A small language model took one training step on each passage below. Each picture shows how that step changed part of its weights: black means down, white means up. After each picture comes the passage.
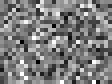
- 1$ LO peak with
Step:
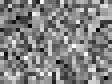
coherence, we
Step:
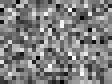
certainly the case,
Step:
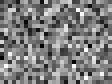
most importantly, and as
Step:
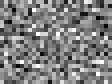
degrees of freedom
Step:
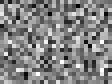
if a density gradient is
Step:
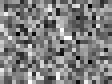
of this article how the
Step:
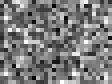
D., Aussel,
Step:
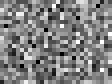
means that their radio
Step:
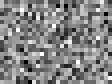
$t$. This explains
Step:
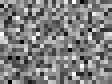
distinct choices of
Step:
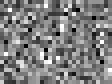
and MM2 in a large
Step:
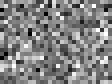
and smaller peaks as the
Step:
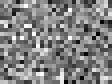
= 0$. Hence, there
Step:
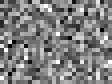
are of course subject
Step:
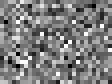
phases: an offline
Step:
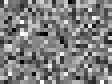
the integrated map of
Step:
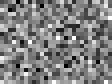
remain non-zero at
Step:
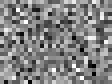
equations with additional symmetry, and
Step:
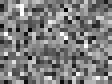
less Synchrotron
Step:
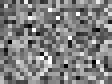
and so implementations
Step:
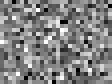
artifact of the model,
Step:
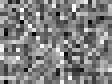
with fine-structure constant
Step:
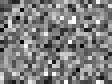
apply EB and FB
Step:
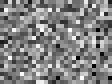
adaptability of the
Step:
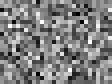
sum quadratically, the
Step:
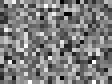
lensing galaxy G1
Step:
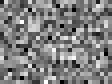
the system of coupled limit
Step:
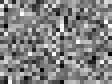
assume adversaries
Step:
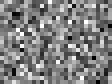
high-quality data, we
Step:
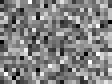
missing information increases the
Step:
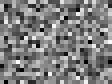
briefly described in
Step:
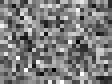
by the coupled cluster method
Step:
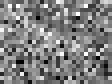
distribution and released from an
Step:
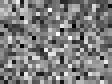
cold beam of ThO
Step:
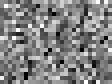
properties which are specific of the
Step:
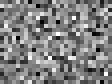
edge of the gated
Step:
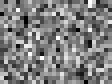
far more extreme effects
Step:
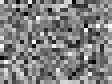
represents each view of
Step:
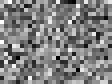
If other processes produce
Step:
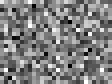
group's work is to develop
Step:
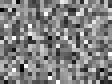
concepts are translated
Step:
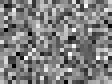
$\lambda_M \sim
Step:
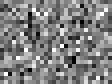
brane root, with
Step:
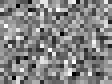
$NRC(t)$ is
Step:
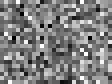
called {R}, and
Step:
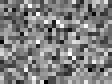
to the list updated
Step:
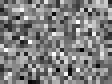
the running value of $
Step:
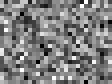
by the current generation of the
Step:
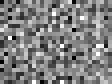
Assuming a constant
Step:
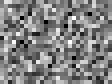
analyze the temporal evolution
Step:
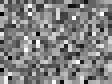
AMPT model results for
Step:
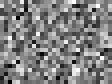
check that in the
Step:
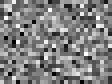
contributions survive once
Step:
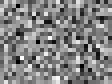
there is no typical energy scale
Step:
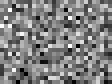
well inside the corresponding
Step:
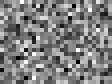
a closer image to
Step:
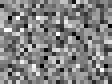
phase transitions} In this
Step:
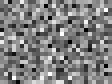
wineglass as a function
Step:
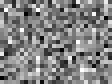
simultaneous rotation
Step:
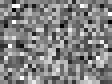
the cell. Helical
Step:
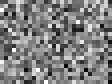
a tool to help
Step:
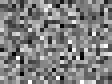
for each filter. The
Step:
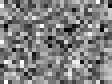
document encoding
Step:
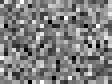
denominator in equation
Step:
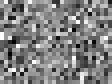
the ToF system, could be
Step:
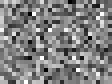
learning models require large
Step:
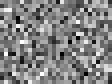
the BRST generator,
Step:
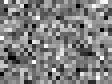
fit the observed spectra. We
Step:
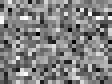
evolve the equations describing
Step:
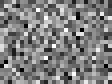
contains more than an order of
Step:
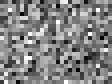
for \met, and
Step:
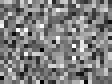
left panel of
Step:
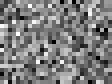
and antifermion. We
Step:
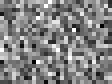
to understand the results and
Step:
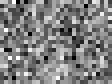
transverse vibrational properties
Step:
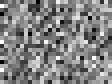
density functional formalism and
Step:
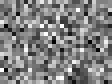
further supported by the observed
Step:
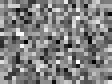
space. At zero temperature,
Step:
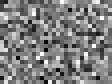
integrated sensing and
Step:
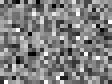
fixed order plus
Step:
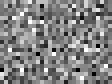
Without the loss of
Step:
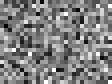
whose perceptual cost
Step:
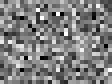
Hamiltonian $H_0$
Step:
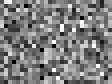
since other multipoles, not
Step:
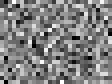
damped approximation''
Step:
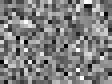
the parametrizations with
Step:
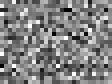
is therefore not considered in
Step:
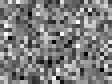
the thin film is
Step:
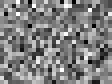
one mentioned above.
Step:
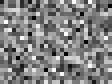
order parameter oscillation period
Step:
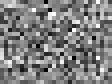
vary with Bloch
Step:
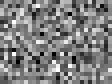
where the $L$ and
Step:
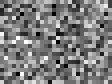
in a manner that is
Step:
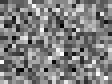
are thinking that there are
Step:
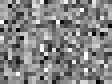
other studies, for example,
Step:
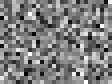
elsewhere and for
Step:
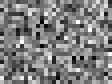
a backward one), but then
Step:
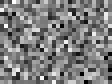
At first, let us
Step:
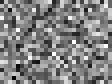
profiles, an
